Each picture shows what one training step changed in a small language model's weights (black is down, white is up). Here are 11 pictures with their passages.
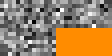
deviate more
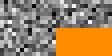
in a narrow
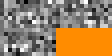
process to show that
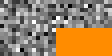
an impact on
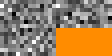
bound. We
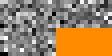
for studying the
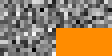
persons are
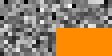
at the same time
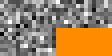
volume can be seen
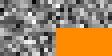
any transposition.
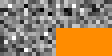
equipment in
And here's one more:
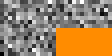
to explain the
